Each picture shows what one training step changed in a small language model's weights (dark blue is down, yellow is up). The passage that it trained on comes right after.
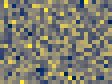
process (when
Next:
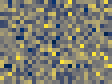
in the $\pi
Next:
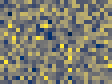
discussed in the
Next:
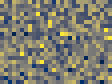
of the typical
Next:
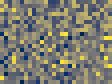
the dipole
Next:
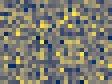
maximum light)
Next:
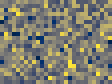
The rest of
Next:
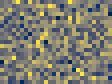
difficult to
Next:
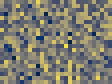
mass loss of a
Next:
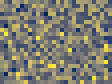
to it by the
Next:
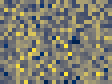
samples with
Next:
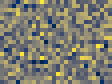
Table 2.
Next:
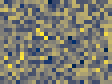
a time resolution
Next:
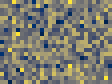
form of a magnetic
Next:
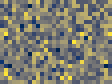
will take the
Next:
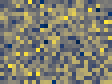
consistent with strong
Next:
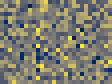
its position in
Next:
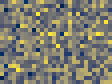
The basic function
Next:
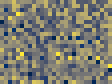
We find four
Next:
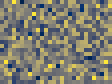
commonly used
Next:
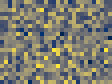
in closed form
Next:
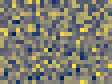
and the present experimental
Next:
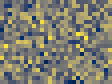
components of the
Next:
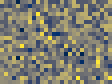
systems as long as
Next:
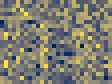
also not a strong
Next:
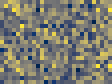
same argument
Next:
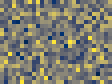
and the open
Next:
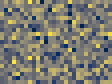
and Nuclear
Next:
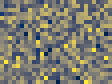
analyze the
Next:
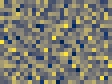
clear in
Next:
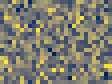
profile to the
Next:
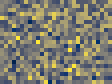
on LEED
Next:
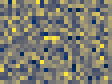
are that each
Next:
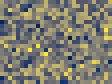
through computational
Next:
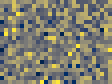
We also show that
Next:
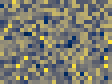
that simulates
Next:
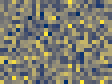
class and IR
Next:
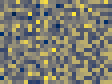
they complete their
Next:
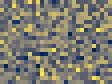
and spin down
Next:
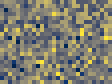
where $K$
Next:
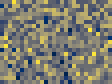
that fission is
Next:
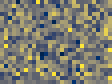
(c) and
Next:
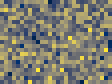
a maximum of
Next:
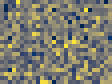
minimising the
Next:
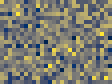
null} =
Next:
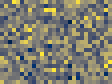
here that at the
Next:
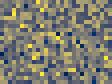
given electronic
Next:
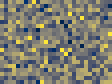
high solvent
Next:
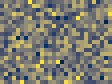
noise. The
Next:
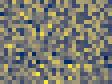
for identifying
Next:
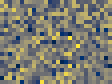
the notation
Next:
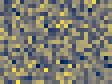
the proton spin
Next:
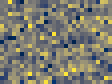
layers can
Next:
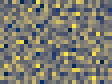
PFS system
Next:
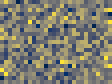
the practical
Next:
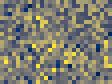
errors on the
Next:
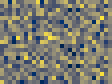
are features used by
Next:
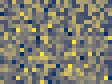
for first author
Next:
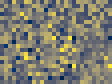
for this work by
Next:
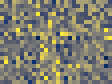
of the potential
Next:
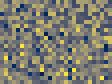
to time are
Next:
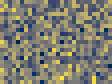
the following points in
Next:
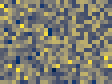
both classification
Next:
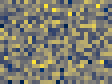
the perturbative
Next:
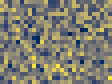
the direct photon
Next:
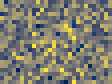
code on a
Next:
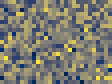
Thus, we
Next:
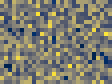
of $\mu
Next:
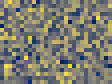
the workflow
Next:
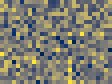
the photons from
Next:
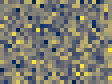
(ns) to
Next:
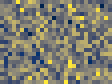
power reboot
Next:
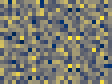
are present in experimental
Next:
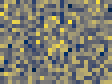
risk of
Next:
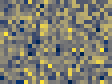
limit the classical
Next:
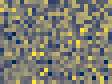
the same model in
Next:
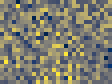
galaxies of the
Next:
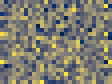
tensor in
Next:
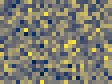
calculations with 8
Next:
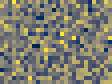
growth rate
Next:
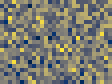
them has a
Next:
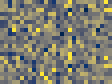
in the parameter,
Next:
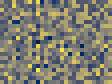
and evolve
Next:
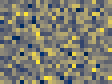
was completed at
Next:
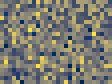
spectrum density and their
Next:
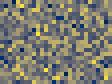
distribution fitting,
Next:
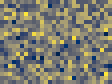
possible to control
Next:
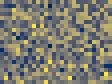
model to generate
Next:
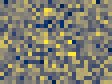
Commission of
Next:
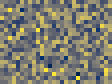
Phases in the
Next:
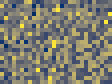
of control,
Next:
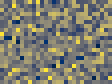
and $Y$
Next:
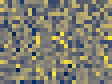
the background,
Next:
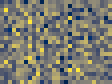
quarks with
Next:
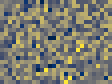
interaction process depends
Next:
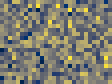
through use of the
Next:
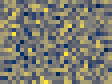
basis is
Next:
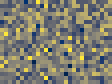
system and the
